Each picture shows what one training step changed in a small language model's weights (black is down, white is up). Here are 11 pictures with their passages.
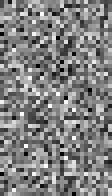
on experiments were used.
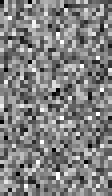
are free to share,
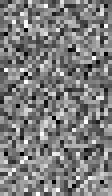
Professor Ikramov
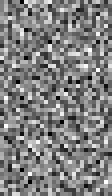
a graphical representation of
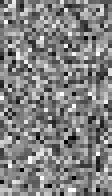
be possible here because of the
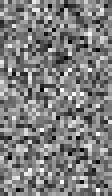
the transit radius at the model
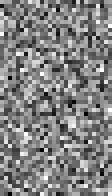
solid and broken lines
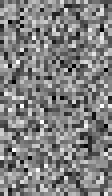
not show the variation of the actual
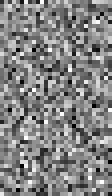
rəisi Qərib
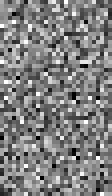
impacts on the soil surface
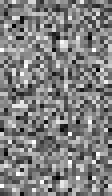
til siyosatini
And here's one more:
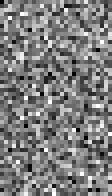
have a right to know the
